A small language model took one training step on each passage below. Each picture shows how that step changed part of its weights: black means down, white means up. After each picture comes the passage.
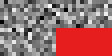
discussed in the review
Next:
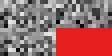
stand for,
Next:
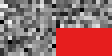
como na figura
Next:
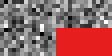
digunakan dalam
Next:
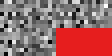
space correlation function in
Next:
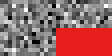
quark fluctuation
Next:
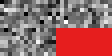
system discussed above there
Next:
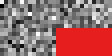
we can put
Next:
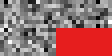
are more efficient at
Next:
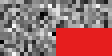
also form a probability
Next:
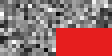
match a known
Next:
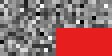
number of choices
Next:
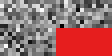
radio fluxes and
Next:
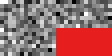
de movimento
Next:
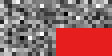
нами у
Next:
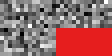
momentum and angular momentum
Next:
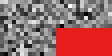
préservée et
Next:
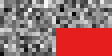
rotor to improve
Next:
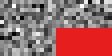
enumerates all
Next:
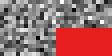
to the situation report
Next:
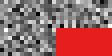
esplanados de
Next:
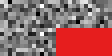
sind zwei
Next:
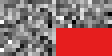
appears to be a
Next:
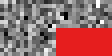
6 представлены
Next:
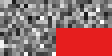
la innovación
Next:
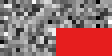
are converted into
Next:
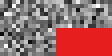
regulation and
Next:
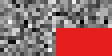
of environmental terms
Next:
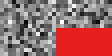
of measurement results affect
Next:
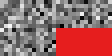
e que se
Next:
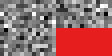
technologies to
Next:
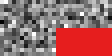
le type de
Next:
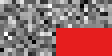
in the introduction
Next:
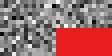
investigating the
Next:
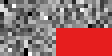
principles of the
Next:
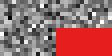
представления о
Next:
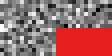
dos sistemas de
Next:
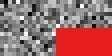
differences between them.
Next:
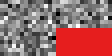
asymptotically flat
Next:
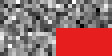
air, full
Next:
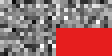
a la que se
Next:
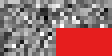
not contribute to
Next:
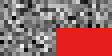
1 \textwidth]{}
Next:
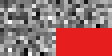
angular dependence of the
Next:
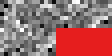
& 0 & estimated
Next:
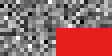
effect and the thermal
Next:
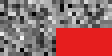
satisfied, then
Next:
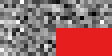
0$, equation
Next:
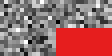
alternativos, mas
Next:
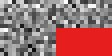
materiales de
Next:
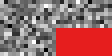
many recent papers
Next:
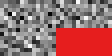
In this section we
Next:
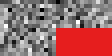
as suggested by
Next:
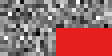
Language) adalah
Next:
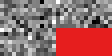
are reported in the
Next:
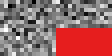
the cache
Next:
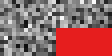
of two electrons
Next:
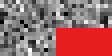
such as,
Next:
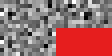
cultural en comunidades
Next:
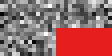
coincident with
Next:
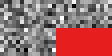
phenomenology is
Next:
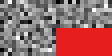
ribbon geometry
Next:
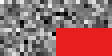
form given in
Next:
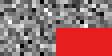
magnetic anisotropy in
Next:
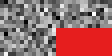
circles. In
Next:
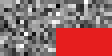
from the US
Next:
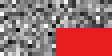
total diferença para
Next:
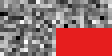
with its environment
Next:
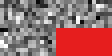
that these sharp
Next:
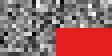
where $n$
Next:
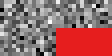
pesquisa identificou
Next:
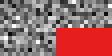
já analisadas,
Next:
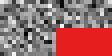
in the literature.
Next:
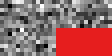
one ($\Delta
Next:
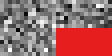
– все это
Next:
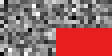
$n$ target
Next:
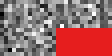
ile yine
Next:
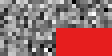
to 5cm
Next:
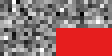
Шу билан
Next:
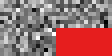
finite even after the
